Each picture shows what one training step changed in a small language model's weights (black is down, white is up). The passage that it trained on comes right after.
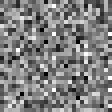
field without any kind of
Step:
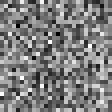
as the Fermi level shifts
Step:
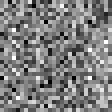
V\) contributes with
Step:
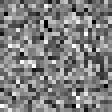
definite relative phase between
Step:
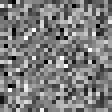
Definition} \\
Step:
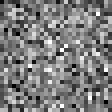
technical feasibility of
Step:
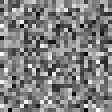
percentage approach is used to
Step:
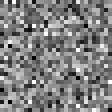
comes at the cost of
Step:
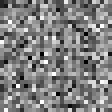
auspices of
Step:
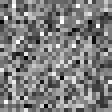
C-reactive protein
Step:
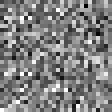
order to adequately
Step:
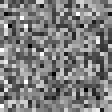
approximated well, its
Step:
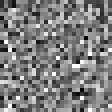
how tree species composition is
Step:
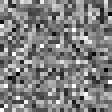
but also reduce BMI
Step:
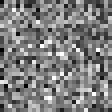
by structural engineering association of
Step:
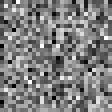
paper demonstrate that the
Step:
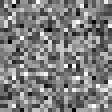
4) Details
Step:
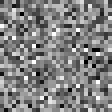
body surveillance as
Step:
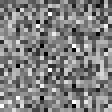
the simulated radiation field and
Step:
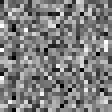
tool effectively eliminates
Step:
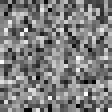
for the realization,
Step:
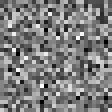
the produced slag I
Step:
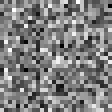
Two types of liquid
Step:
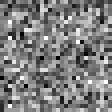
for each level of the
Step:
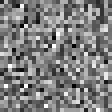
sampling is sparse,
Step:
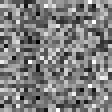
Journal of Robotics
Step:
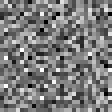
express their satisfaction level,
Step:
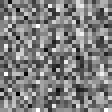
our model enhance the
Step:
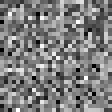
proposing solutions. The
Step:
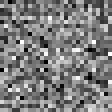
use C_A and
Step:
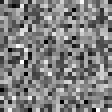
degradation in the ad
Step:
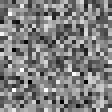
problem resulting in an
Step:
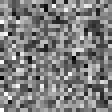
where vortices relax
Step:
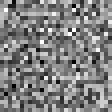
wear, and
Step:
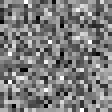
size had the lowest average
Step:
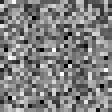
group of native English
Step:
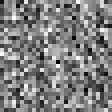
qualitative and quantitative elemental
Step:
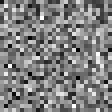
using keywords such as
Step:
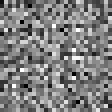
by intensive,
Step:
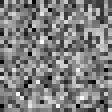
with the introduction of the
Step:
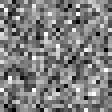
concentration of iodine
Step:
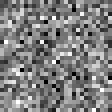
is a slow response and
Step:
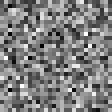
description, as well as
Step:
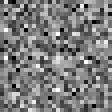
turbine maintenance, user
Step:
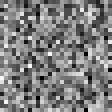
study was based on
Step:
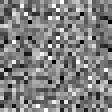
him to give her
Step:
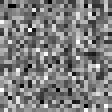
along with the flat samples
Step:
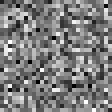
scheduling and channel
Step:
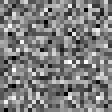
their accuracy, has increased
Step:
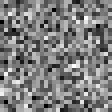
privacy-protective behavior
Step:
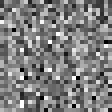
between the two velocity components
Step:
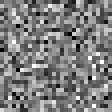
In general, one can
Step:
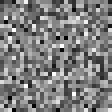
algorithm is not 100per
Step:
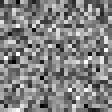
during training, enhancing their
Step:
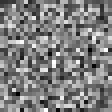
an operational concern.
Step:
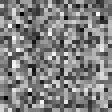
The reporting on
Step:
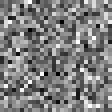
wing, so that
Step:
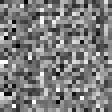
can write then:
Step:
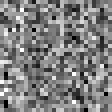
realization comes after
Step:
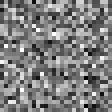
training set do not
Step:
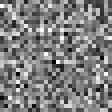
Then we find some conditions
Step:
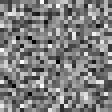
are considered hyperparameters to
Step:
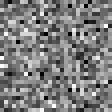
astrophysically relevant
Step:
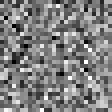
Recently, porous
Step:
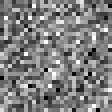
twice as large for
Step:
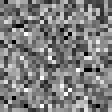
1+\lambda -\lambda
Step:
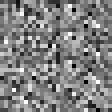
samples is observed.
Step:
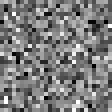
S, and G scores
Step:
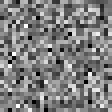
seen as an alternating
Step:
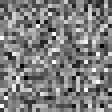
the particular particle than any
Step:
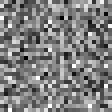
Areas of Science
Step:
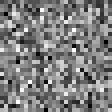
on electricity in
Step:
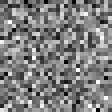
of sexed
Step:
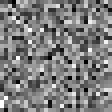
true $3d$
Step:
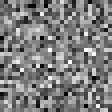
and 1D expressions should
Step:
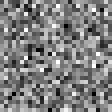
racial abuse,
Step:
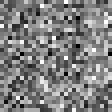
O6. Technological
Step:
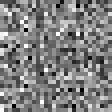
disk thus highlighting a
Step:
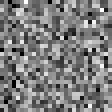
speed can reach 140
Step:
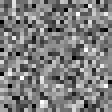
p-value |
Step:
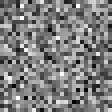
unlock more bandwidth
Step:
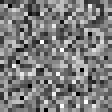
since components and equipment
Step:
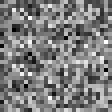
Data Analysis of the
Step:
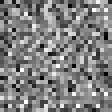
subsemigroup of
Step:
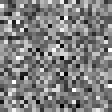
yuan, an
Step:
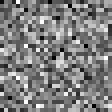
generation only - 20%
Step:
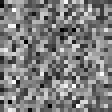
that exist between the supply
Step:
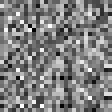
indicates phases with SO
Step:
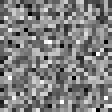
framework of one of the
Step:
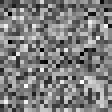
both SDCT and simulated
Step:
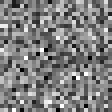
conversion into internal energy
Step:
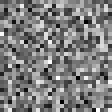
appear in the final
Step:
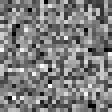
Galaxy. This
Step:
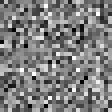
economic models. The two
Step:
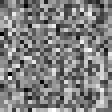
was the targeting of
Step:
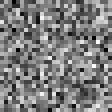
routes. The construction
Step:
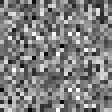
with respect to the number
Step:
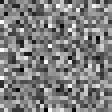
bubbles to
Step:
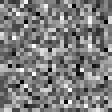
swelling. At the
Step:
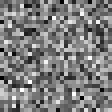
is paid per
